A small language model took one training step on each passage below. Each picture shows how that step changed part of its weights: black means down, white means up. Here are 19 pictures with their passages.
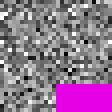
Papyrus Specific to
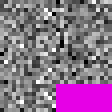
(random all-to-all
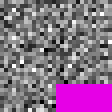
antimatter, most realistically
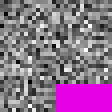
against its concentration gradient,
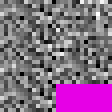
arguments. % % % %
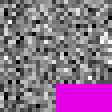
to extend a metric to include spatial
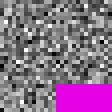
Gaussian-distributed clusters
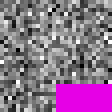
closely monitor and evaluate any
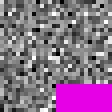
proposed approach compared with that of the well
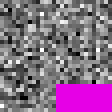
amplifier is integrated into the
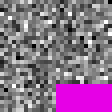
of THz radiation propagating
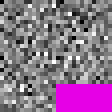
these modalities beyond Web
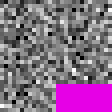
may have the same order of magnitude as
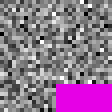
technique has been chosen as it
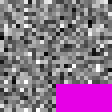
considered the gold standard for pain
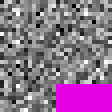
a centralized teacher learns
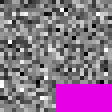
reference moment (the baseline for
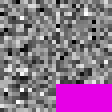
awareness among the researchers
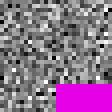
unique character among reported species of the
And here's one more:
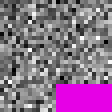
visitation after the site was
